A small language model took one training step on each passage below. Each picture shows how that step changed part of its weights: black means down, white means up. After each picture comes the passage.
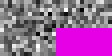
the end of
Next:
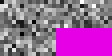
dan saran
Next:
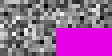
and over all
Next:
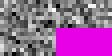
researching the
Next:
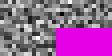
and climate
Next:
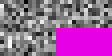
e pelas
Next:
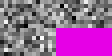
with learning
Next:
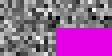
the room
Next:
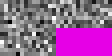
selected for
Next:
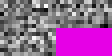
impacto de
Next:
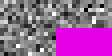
activities and
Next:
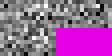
insisté sur
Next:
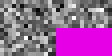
°C for
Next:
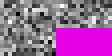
the specimen the
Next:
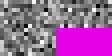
than women using
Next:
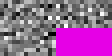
les actions
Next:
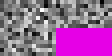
of balls
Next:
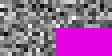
and results).
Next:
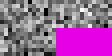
more diffuse
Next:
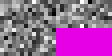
“is for the
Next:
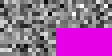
of formation of
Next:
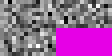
time. In
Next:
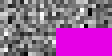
through neurons
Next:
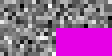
educating. It
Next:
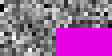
the data was
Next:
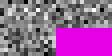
their basic
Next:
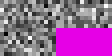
performance rating
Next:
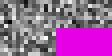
site with the
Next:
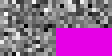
important questions
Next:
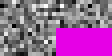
by tuning
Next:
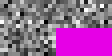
their sensations
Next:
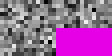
the prism of
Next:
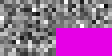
ve hedef
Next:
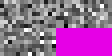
of mild
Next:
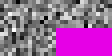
yer osti
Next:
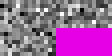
aimed at
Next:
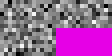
as suas
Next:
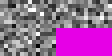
Rules and
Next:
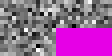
this approach may
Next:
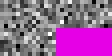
resultados del
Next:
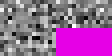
B- Back
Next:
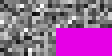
and do not
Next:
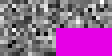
mostra o
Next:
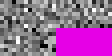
measured include
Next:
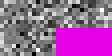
be explained
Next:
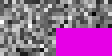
donations and
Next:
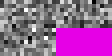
conflict and
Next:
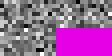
of the base
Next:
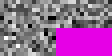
soil and
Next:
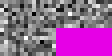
improve the
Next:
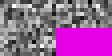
we express in
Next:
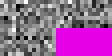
consumption and
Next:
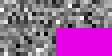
processing to result
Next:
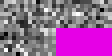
formación para el
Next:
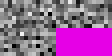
the presence of
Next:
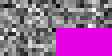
modes of the
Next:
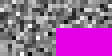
Training as
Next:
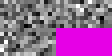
of teachers that
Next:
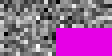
tiene en
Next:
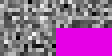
a volume
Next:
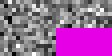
real, and
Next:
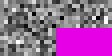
used to evaluate
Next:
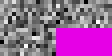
conditions, no
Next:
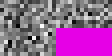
so many
